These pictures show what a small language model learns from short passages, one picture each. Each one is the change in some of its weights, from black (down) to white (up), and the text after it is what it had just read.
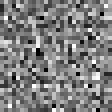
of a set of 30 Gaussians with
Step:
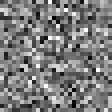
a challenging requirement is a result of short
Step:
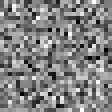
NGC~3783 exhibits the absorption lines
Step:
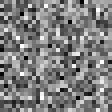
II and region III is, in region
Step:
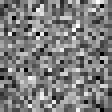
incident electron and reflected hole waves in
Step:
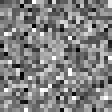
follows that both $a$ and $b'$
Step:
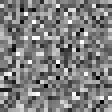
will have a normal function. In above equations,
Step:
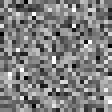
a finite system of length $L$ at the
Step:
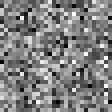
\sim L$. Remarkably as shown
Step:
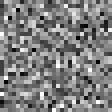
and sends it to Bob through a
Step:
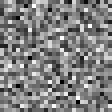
by the novel pandemics. In
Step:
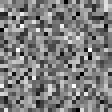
content caching,'' in
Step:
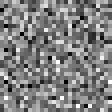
insensitive to under-confidence:
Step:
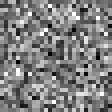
\citet{tse09}) and we will
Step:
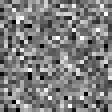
and pink bands can satisfy the the
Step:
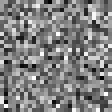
constraints up to 700 GeV, we find
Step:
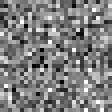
distances from the north pole.
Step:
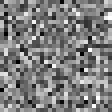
effective Hamiltonian of the conduction electron is given by
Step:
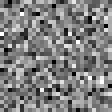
dependence on file-based I/O
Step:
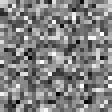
that definition, SN 1993H is considered
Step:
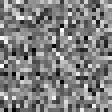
%? PACS will do later
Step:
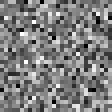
above is determined at 300K.
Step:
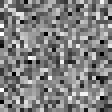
the sets of vertices and edges of
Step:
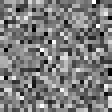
information propagation solutions improved its performance with the
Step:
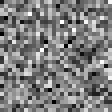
work is the first to produce an efficient
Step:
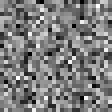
and (b), 1.5 GeV in
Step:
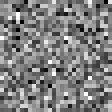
that the multiplicity of open string modes between
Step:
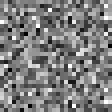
of the nanoparticles.
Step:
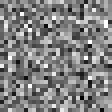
their energies weighted by the hadronic
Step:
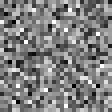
considered in disk wind models, the Shu et
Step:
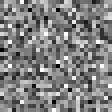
The bulk of the iron line is produced
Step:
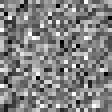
phase with the field increasing. Then, it was
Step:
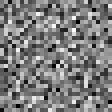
make a first attempt to quantitatively
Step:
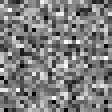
QOS service guarantee
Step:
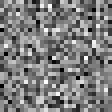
23 nm wide) at its
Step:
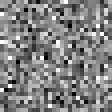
vacuum stability constraint in the stau-Higgs
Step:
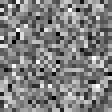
using Cross-Encoder
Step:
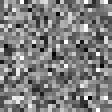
The second internal variable is used as an
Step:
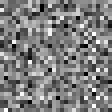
lightest particles carrying both are
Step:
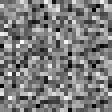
bounded simply connected subset of
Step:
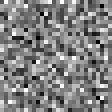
de Nível Superior
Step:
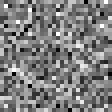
follow-up statistical methods to approach maximal
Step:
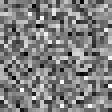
the broken bond regime, similar to
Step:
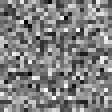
decay during the clock interrogation
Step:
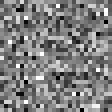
model scale is necessarily low, with
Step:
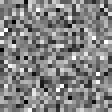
and the strength of top-Yukawa
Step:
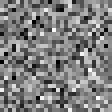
to a deviation from Snell's law
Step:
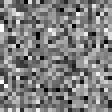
the star-forming region. While some
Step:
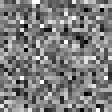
given as \begin{equation}% \langle
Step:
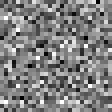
\tag{33} \end{equation}%
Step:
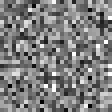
sign of $r_*$ so that
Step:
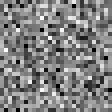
Symposium (MMS),
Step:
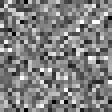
the set of particles obtained with this method back to
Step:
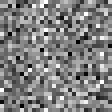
derivation are provided elsewhere in the
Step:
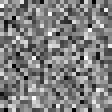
band of the lattice. Therefore, far from the
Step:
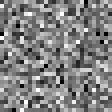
both for the four-sublattice order $\{
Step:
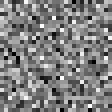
by the small cubic-Kerr term
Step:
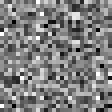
an intermediate and dynamic layer,
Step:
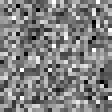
Opus 4, while the input and
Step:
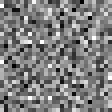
this limit will result in the newest
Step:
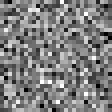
radioprotection purposes. The
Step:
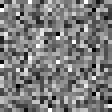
employing a trivial identity
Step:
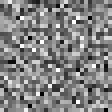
the [O~III] temperature prior,
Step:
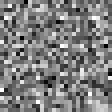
curve binned at 0.1\, and
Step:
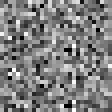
broader EoS study, or additional physics
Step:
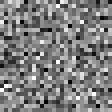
first order correction in $\beta$ into the
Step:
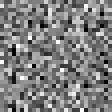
and programming of the AMD
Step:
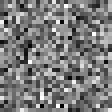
for quite some time, is related to the
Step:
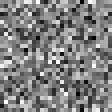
contrast to heavy elements, the light elements
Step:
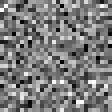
we list sentences describing the
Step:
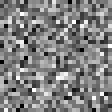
with $n=3$ we get the
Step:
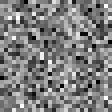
that one of the second parameters governing the
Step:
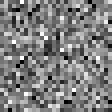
failure probability compared to DQN and
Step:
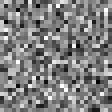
rich clusters. On a scale of ten
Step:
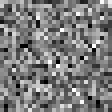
2000), a behaviour typical of
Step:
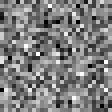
launch and 8 years of operation,
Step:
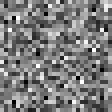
of ring rotations per cycle on
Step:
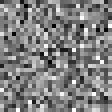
groups, where we explicitly exclude year
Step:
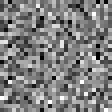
different wavebands. This was first clearly
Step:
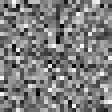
of the nonconformity to increase
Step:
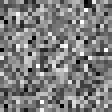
brain data. Results of
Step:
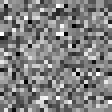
depletion of half-Gaussian form,
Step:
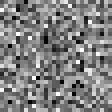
we consider unemployment rates from both
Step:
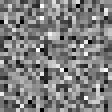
obvious that the rotational motions are
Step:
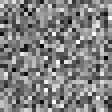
observed, while the opposite is true for
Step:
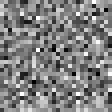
k$. By choosing the corresponding
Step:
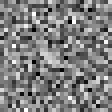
to M-theory or type IIB string
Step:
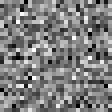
with a positive $\ell_{THz}$
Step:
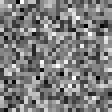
and interpolated. Saturated flux
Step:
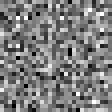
desired semantic category;
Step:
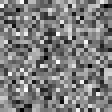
singularities in the derivatives of
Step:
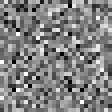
non-Hermitian lattice with flux
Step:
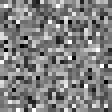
9580. Data from the
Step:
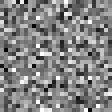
again for short intervals, leading again to
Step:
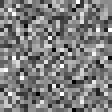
require every source to be sensitive to
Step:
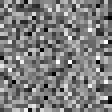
a perturbative renormalization group treatment
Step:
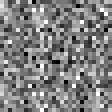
weak}}\, , \end{equation} and
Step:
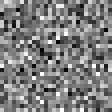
fair election data. Probably the
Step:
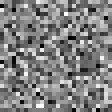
use of short pulsed pumps with
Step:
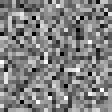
$K$. But in this case,
